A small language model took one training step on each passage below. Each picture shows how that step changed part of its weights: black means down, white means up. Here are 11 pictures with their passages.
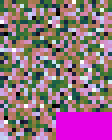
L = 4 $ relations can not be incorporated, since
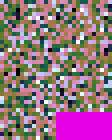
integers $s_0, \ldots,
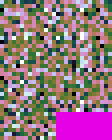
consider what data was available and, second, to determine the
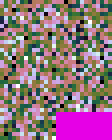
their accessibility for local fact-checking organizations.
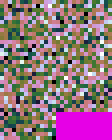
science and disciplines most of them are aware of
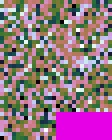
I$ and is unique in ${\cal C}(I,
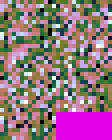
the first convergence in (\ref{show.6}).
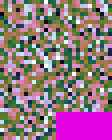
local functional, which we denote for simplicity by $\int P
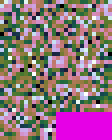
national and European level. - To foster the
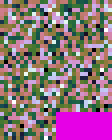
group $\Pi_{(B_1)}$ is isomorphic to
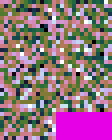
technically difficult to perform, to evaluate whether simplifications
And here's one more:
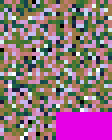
eigenvalues by $\lambda_k$. It follows from the theory
